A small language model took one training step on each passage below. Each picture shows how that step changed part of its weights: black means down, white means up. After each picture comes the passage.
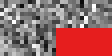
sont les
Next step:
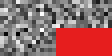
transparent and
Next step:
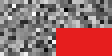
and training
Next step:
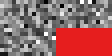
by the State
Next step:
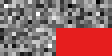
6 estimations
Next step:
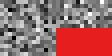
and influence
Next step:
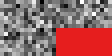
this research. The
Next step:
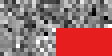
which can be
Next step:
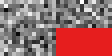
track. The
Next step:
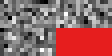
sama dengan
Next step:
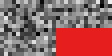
the charging
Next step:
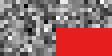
of Health
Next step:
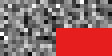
groups &
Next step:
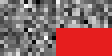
structural information
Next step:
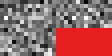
die extremen
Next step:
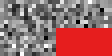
experiences and
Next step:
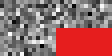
Based on
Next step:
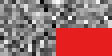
lessons for
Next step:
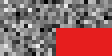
und rechnen
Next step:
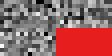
que serão
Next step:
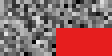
at the same
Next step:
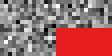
в силу
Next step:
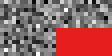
sua base
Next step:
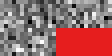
round to one
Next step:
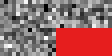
visibility and
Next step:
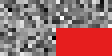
and compare different
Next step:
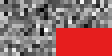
da realidade.
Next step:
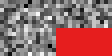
that students can work
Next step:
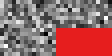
to all stages
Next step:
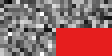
provided in
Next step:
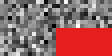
van de
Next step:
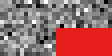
Science and
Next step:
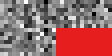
with increasing
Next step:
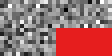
Course In
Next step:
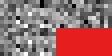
threat to
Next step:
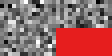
5 What
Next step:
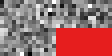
fungi with
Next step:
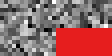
other reading
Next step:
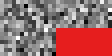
of contract
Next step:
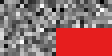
que pasó
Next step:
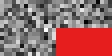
of the project,
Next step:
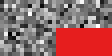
deeper the
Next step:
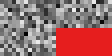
and also on more
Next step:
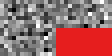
for other indications
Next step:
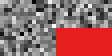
minor human
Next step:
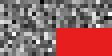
7). Based
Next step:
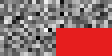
um aumento
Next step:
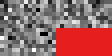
to traditional
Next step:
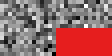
of this show,
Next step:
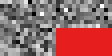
be submitted
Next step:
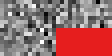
is selected
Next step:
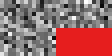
the complexes
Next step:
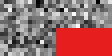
device that
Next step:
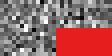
que exigen
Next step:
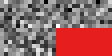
even more so
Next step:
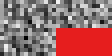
condition for a
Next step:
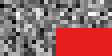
the age group
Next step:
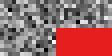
and references
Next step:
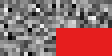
platform other
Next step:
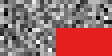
Figure 4.
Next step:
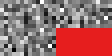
groups were
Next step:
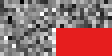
collected from a
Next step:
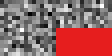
actividad más
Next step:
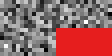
the basis of
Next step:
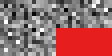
el lugar
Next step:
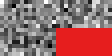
de correção
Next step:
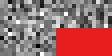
study is to
